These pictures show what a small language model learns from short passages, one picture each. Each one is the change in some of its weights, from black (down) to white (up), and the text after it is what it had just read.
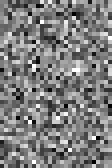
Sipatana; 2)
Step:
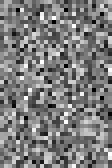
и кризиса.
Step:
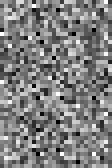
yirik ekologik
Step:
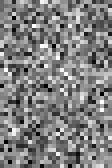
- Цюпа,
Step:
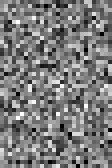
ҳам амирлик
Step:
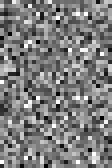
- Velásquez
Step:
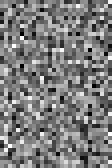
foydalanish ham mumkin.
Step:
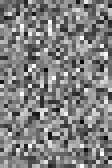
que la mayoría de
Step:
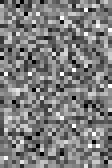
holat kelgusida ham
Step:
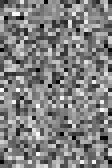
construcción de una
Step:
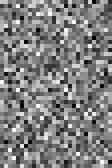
yozuvchi, Qays
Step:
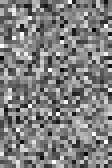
il Paradiso,
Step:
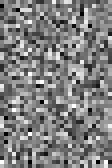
número “x”
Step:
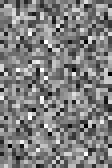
Associate Professor
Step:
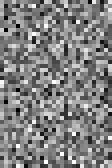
qaynoq suvli
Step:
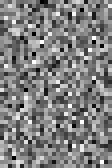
сумму в 2,5
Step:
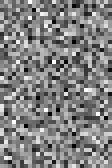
mezar taşı,
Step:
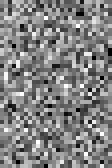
دارد. بنا
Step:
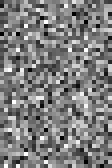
sole authority
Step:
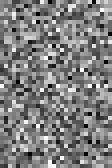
Для младших
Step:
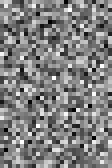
tayyorlovchi va
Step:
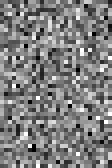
participantes, fue
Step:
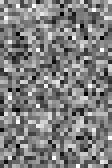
boshlab unib chiqdi.
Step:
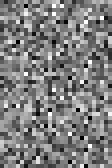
une dimension
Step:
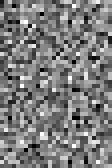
lo hacía salir
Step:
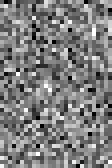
engranajes de
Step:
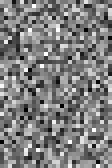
ремонту, на
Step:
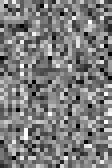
importantes. Para
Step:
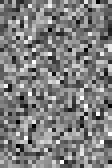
подобных мелких
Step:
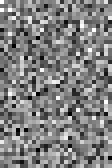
ini tidak menutup
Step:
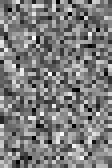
Community. Darauf
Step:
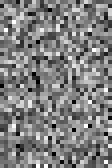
Integration vor
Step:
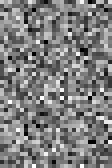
levam para chegar
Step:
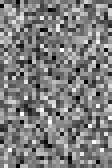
In operation, the
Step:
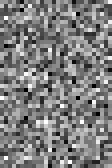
que não aparentam a
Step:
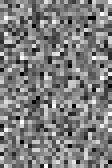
olanak tanıyarak
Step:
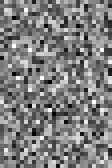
и глубокого
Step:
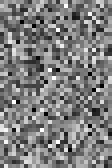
équipes de 3 ou
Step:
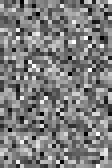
and Electrical
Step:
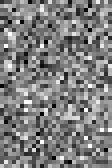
Sicherung guter
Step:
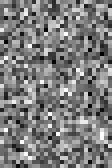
и литературы
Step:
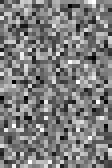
de las propiedades
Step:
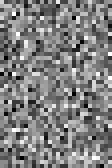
1. Abdullaeva
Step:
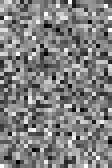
estencil y las
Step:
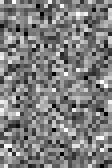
Har bir tamoyil
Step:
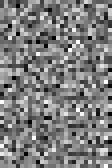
and new combination
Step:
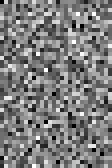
a risolvare le
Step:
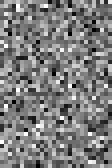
suratmi yoki chizilgan
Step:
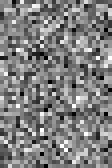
Бирих А.
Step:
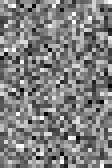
dengan prinsip Teori
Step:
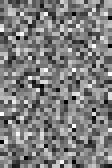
at the formation of thin
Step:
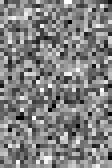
der Schule am
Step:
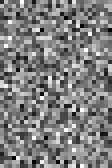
essa triagem
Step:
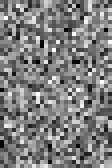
primaria logra
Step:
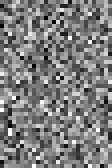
- MEIER U.
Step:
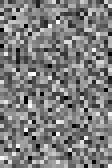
y - d) Asistir
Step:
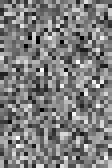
el cual puede
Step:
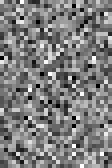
não apenas protege
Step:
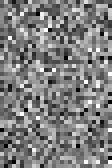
these technological
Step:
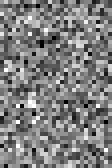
Morra Greco In
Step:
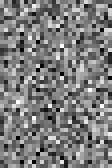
необходимо для
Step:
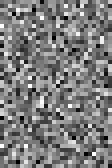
de master FLE,
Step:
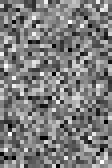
Петрушина та
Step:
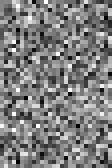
Plasencia, M.
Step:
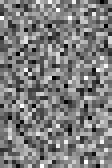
мову актів
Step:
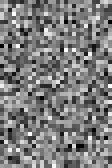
va jamoatchilik
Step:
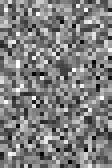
mahsulot ishlab
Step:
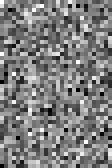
hamda soliq organlarining
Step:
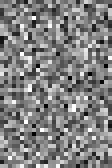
las dependencias de
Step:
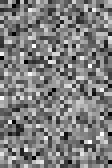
olishi mumkin, lekin
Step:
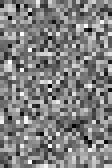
2017 Program Studi
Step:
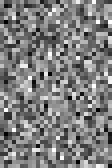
chaque entreprise
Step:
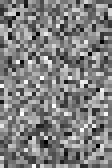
ahamiyat kasb
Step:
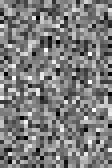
xalqaro mezonlarga
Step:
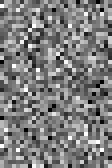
les transcriptions)
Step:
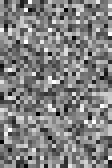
olimpiadasini tashkil
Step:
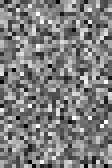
de comboio para
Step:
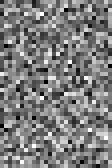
que viaja hasta
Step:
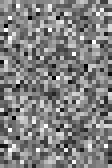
as nove e meia
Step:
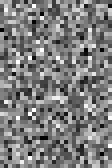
Р. Зенков.
